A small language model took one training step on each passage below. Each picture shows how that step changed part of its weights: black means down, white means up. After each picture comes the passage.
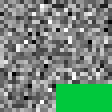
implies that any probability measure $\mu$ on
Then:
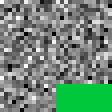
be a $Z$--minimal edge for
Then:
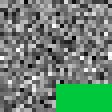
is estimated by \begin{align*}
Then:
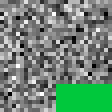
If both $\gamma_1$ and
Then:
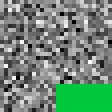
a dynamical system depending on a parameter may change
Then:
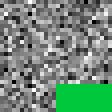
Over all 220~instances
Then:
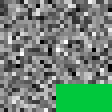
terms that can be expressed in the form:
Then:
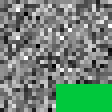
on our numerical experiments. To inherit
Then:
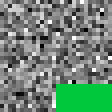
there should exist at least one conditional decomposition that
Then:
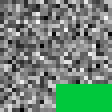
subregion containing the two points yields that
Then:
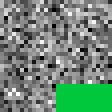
the nonhomogeneous case for genus-zero
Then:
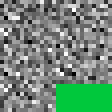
another metastable state. Mathematically,
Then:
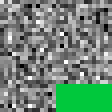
a natural choice for unbounded complex domains such
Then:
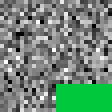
Thus $K$ preserves the symplectic form
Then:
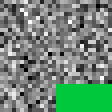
continuous at $\mathcal{O}$. The equivalent
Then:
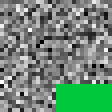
vertices of other cycles. Let \(
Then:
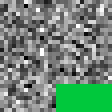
0$ &\cellcolor{lightgray}
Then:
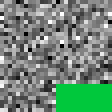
are no restrictions on \(\alpha,\beta\).
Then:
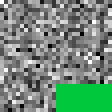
be the lift of $W$ into the
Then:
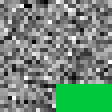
IBM's quantum roadmap
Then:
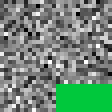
subanalytic language, they {\em all}
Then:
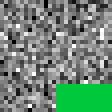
\begin{tabular}{c| c|
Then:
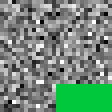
cycles (since we assumed $n >
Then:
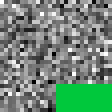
these applications\,: there seems to exist no
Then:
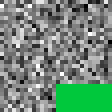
\longrightarrow \mathcal{D}$ is a
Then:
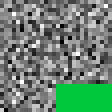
ends of the spectrum. It would also
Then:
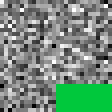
radius of the circumcircle of the triangle
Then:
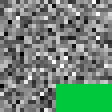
these blades and factoring out the
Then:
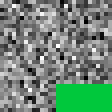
the National Science Foundation under
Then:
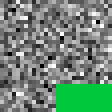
calculating the steady state value. \\ \\
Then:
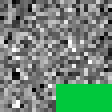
\begin{equation*} [2 \
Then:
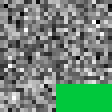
every $i$ we can consider that
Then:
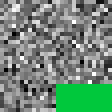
finally that $S$ is a closed surface
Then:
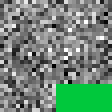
{\rm \cite[Propsosition
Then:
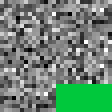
Let $U$ and $V$ be
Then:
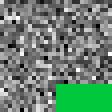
and a Hecke-Maass
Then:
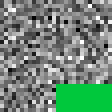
based on a pair of ladder operators
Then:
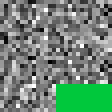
Lund University, Box 118,
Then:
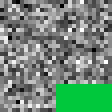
the clusters. The efficiency and accuracy of these
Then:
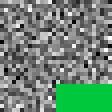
is known to be small. However, for
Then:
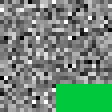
book [43 Ch I \S 2
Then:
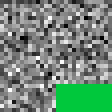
perhaps most striking, demonstrations of
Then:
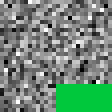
prove the other direction, we use ideas
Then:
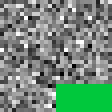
great interest in the study of Eulerian
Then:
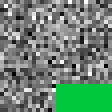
inscribed angle theorem for the
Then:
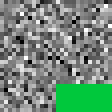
Also, we have the following result.
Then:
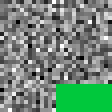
crossed module of PBG-algebroids
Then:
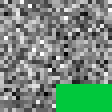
twist} conditions, which ensure respectively that the
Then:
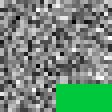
algebraically closed field with an absolute value.
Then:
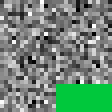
conducted independently to ensure a physically
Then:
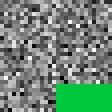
sum of the absolute indicators of the
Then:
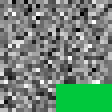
Theorem \ref{conjthm}.) The
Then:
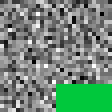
points are real. Moreover, they have a
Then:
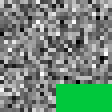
either a group of $p$-adic integers
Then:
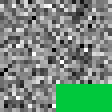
in \cite{EMOT}. Applying next
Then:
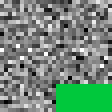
product of MZVs. In
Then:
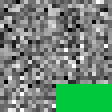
such as prediction theory of stationary processes and
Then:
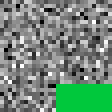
But the latter is not an eigenvector of
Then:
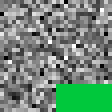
equality belongs to the space $\tilde
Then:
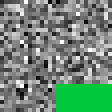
various types of flows, and with various orders
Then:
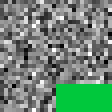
interior point $p$ of $C$
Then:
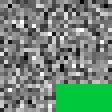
of $A$ is perfect. Let
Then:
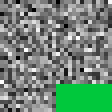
has studied asymptotic mean and variance of the total
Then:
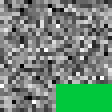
of Table 3, the objective function value and
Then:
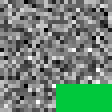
to prove our main result as follows:
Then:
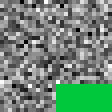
coherence data of the monoidal category or
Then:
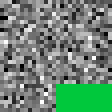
$G$. Since $m$ is fixed
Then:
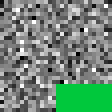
other settings, e.g.,
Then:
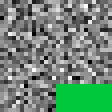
\notag \\ \text{ supergravity
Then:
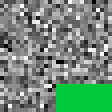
framework of the dynamical $R$-matrix
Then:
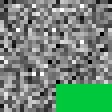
system. The notion of convexity with respect
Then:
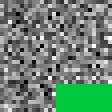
is defined to be the direct sum
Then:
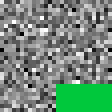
already in Ibragimov
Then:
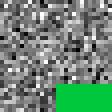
the text in Inkscape, but
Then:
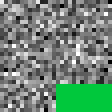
it is easy to show that \[
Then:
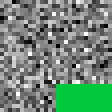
$T' > 0$. There are some
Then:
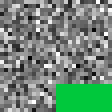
returns there after an even number of
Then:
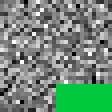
iterate here that the three schemes
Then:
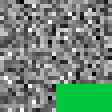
have a similar influence on the variance of the
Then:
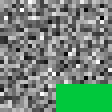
and the known relation between xi- and
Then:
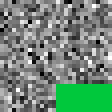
path $\gamma\subset D$ connecting
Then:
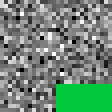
In both relation we have the same
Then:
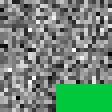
the rank $2$ curve whose coefficients
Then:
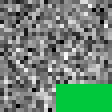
to find a set of representatives of
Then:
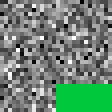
is multiplicity-free since the situation is
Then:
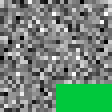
то в силу
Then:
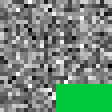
3.1 and thus Theorem 1.4
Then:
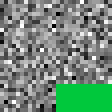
vanishes on $G(\Fa)$
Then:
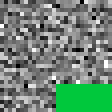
of the support set $\cS$ in the
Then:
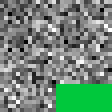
researched in the case of toric
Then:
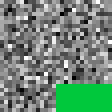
manifold $M$?} \\ Odd
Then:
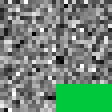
order with distribution coefficients \end{center}}
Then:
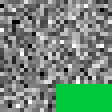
\`A l'aide de la proposition
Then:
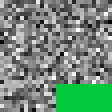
expansion of the vectorized density matrix over a
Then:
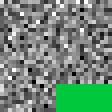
fix $a=2$ with center
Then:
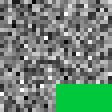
\tau_\epsilon t_\sigma h$
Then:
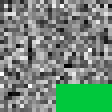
equations as a function of $e$ for
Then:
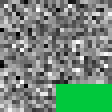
the scale-bridging production process
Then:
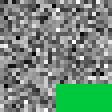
point $p$ with $\S$ and
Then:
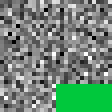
positive recurrent, \begin{eqnarray*}
